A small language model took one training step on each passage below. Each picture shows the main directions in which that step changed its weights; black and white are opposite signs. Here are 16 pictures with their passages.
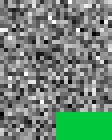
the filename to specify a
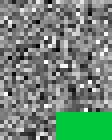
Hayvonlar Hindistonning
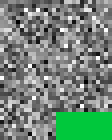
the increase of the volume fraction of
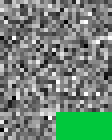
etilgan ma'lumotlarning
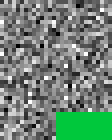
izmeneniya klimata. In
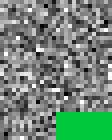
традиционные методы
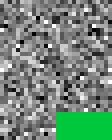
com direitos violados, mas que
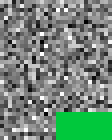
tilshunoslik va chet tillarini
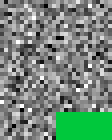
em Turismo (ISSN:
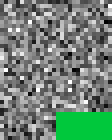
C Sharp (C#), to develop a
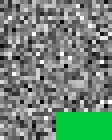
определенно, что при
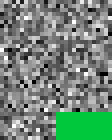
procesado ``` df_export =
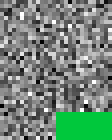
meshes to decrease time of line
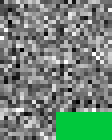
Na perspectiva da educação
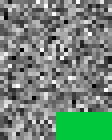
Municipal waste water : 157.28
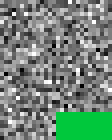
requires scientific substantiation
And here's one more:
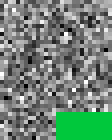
base en ¿qué?,
